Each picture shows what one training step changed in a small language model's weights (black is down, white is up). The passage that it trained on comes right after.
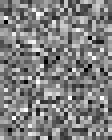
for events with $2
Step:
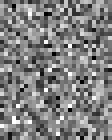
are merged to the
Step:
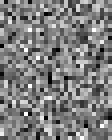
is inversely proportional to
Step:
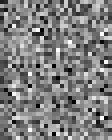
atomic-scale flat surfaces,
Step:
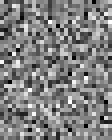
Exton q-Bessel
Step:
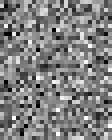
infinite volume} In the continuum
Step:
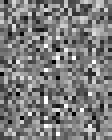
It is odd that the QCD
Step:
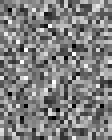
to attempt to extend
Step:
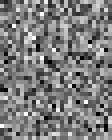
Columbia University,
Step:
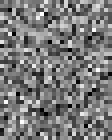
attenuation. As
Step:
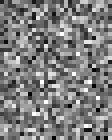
that one would be unable
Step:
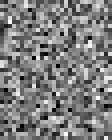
makes the method two-step
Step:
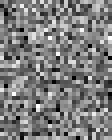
\coordinate (C)
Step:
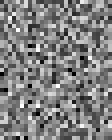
what follows, unless otherwise
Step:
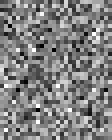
manifolds for which all asymptotic cones
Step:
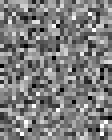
has been assigned to the
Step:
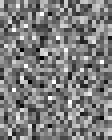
covariants. Finally, the
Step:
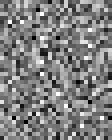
nodes in the system. For
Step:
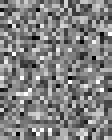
setting is introduced. Next,
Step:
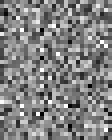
-r, \qquad
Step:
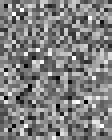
repulsion of the localized
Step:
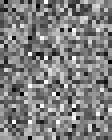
Majorana phases -- do
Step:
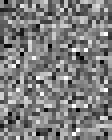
refraction index}
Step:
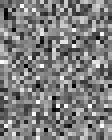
\end{equation} Since
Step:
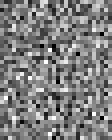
BMC interventional
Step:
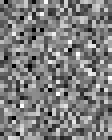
Zero dissipation limit
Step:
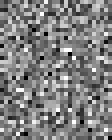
significance of the
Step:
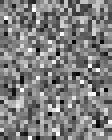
of weakly pseudoconvex boundary
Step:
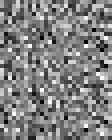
a (algebraically)
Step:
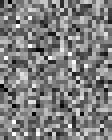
and Computer Science,}\\
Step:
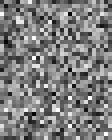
\midrule Noisy &
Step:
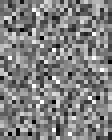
of **a** taken along
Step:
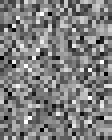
language. For black holes,
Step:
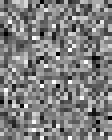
does not exist yet, because
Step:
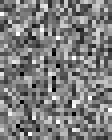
all diagnal elements equal to
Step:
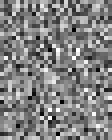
a projective $R$-resolution
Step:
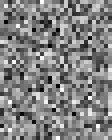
and $f\in
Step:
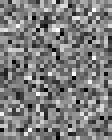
and shall assume that $\dim
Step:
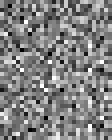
the first order {\em
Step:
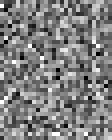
their working elements. A
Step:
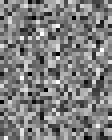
can make us fully understand the
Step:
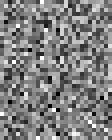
and $2 \le
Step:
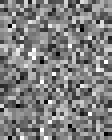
paranormal, we have
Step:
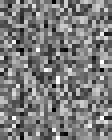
the push-down functor
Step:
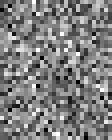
Definition 5 (closure
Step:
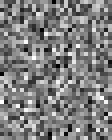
the Kondo temperature.
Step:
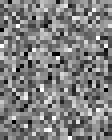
and acoustic mode
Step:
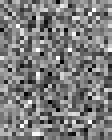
and more efficient than the existing
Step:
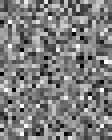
feature vector. In the initial
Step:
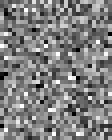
\mathbf{x} -
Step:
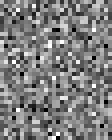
even $j,$ and the
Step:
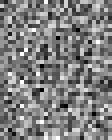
demonstration of the use of
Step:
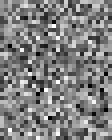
have been experimentally synthesized
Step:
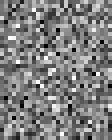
from $\p{\alpha
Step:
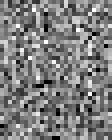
of each type from that
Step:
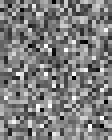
the mass formula that differs
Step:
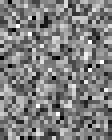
and analyzed. An essential resonance
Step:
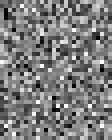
\end{equation} Therefore
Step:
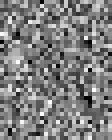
seen from the same example as
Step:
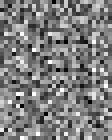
the reconstruction accuracy of the coefficient
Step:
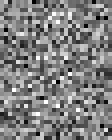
Q_\alpha$ coincide with
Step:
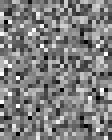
for the above inequality is
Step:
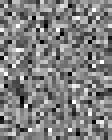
and we observe that for any
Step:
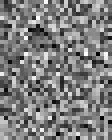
function (ECF) computed
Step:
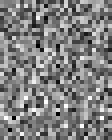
two cases. In the first
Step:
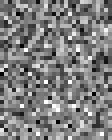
with texture zeroes and
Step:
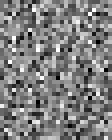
of an interesting 2D
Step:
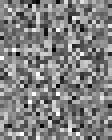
of particles, and we
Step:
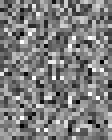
the detection probability of covert
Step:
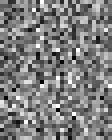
$n-$ary functions on
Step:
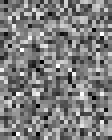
effect of the electron spin in
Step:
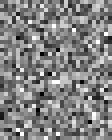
equal to the number of bounded
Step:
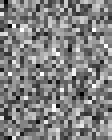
Hubbard tree has a
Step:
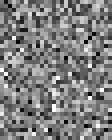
The results obtained for each case
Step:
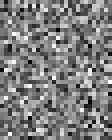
an attractive polarisation potential
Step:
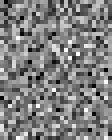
Los Alamos
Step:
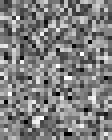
as function of assessor
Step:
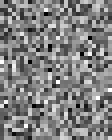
is designed for detecting
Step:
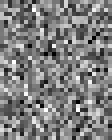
of the PAH
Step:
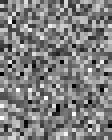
preserving the long--range
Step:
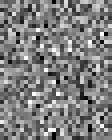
the Hilbert scheme of points,
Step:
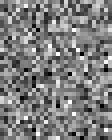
evenly as possible among the
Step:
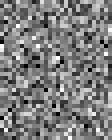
and rank-$r$
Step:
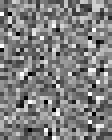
we can easily verify that the
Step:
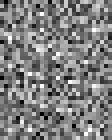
Technology Innovation
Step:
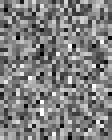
concatenation by
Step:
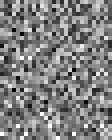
a $\lambda$-independent
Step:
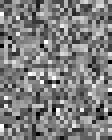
which is also needed for the
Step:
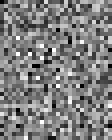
towards lower grades, and
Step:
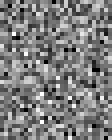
the factor $2$ that
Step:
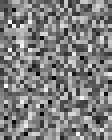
Then, for any compact subset
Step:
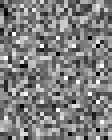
\mid (S \pm
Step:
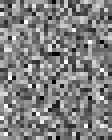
the\emph{ Lie characteristic
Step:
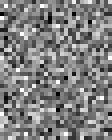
gives \begin{equation*}
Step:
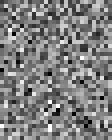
column $j$, into
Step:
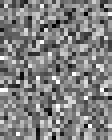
within the Dirac-Lorentz
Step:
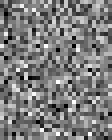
\revise{ We generate
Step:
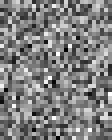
one adds in the scheme
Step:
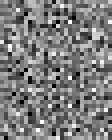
week the eddy
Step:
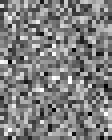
technologies in context, before
